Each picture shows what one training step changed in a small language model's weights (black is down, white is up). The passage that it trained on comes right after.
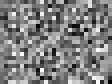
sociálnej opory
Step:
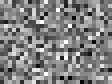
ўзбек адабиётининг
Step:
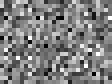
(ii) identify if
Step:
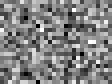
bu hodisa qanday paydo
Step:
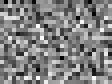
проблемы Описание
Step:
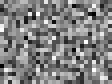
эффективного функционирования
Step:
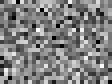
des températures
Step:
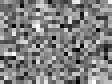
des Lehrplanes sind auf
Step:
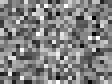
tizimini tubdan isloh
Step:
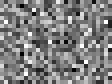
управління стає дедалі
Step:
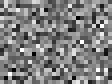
В этом регионе
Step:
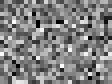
caracterizado. Indenização
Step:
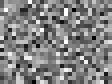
secara seimbang.
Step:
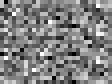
xã hội
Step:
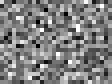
manbalarini, birinchi
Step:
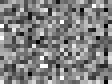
médecins Publiques
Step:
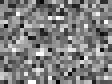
jarayonida shaffoflik va
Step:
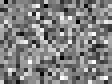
образовательного процесса, развитии
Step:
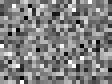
— остракизм или
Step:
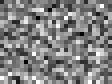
aus insgesamt 14
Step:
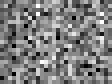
ёки ишдан бўшатиш
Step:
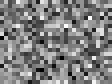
frente a demanda de
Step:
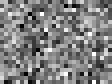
кандидата на вступ
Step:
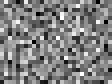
individual yo'naltirilganligini
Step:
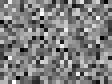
ailleurs, dont les
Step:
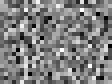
constar obrigatoriamente o
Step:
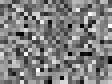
ценные бумаги и
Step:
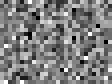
xizmatga jalb etish imkoniyating
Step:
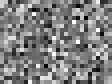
Centraal staan de
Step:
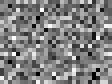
6. Основы
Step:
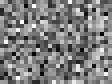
Received: 19th
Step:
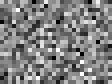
so'z o'yini
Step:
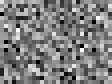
необходимо обеспечить водой
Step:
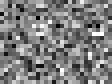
zamon talablaridan biriga
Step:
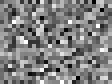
Elmacı adıyla
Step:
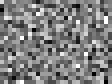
taraqqiyot jarayonida jins, son
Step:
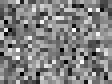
при подготовке учителей
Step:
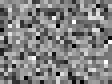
ingin diterima dan
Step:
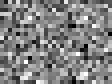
się nikt, kto
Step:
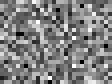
школы включает в
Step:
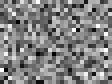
da enzima mARC
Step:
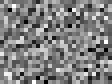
coopérative, soit une
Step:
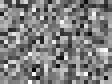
o processo de coleta.
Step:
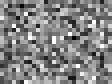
ишлов берилади.
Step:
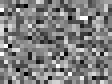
pela Universidade de Medicina e
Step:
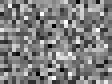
suscitar, a partir das
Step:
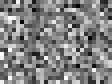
массасини ҳамда
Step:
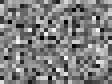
gouvernementales, les
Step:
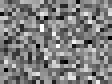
sistema educacional brasileiro tem
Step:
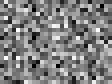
Inlet Region of a
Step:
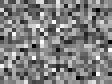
rengi ifade etmesinin
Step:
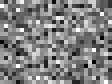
и холеры, которые
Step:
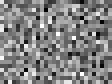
tahlil qilish muhim o‘rin
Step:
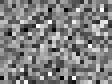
verkoopcontact is
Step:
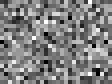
bersama antara dua
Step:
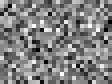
birlashtiradi: texnik,
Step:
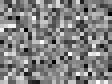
tiene sólo el efecto de
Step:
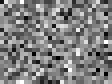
Malformations, SI
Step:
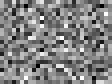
e, sobretudo, do
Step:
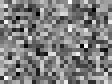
etiladi. Eshitishda
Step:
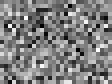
for 2023. Since our
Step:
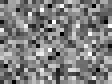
sintaksis” asarida
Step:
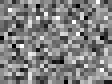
O . При срезе
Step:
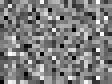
mamlakatning umumiy matbuot
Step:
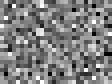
On peut penser que le
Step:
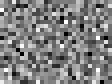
foi realizada a partir de
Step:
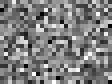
Tahap kesediaan
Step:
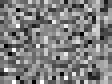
the present study aimed at
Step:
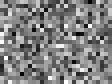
національного законодавства
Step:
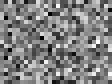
de ces travaux, je
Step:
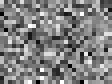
автономией, которые
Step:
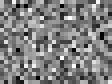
e realização prática, especialmente
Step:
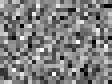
neutrosófica es un
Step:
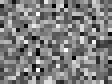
ҳажми ва таркиби
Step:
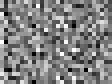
політичного дискурсу
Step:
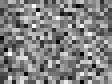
д. Но, как
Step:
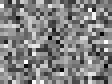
en el 2006, el primer
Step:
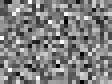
dados são oriundos de
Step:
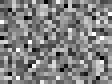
ichki qarshilik,
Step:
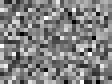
держави. Питання
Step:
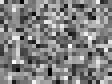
ma'lum bir raqibga
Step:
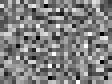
Каримов, А.
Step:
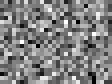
mancanza di fonti
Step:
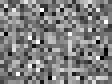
pembelajaran tidak
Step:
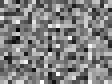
por España y todo el
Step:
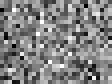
90% namlik hisoblanadi.
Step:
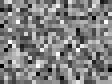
agentligi qoshida
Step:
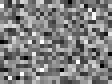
en el sector educativo, así
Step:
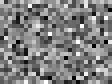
brak gotowości
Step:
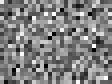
diretamente negativo sobre indivíduos
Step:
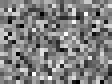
tane sayısı verisine
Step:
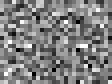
dependencia de la identificación
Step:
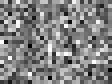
hasta la búsqueda de
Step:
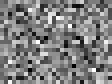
закладу дошкільної
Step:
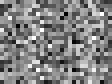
jamiyat, me'yor,
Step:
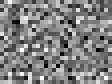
общ. ред.
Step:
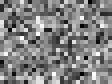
la presencia de caninos
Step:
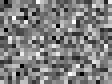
применения биометрических
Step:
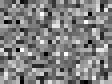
actual control based on innovative and
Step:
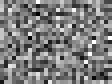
Нежура //
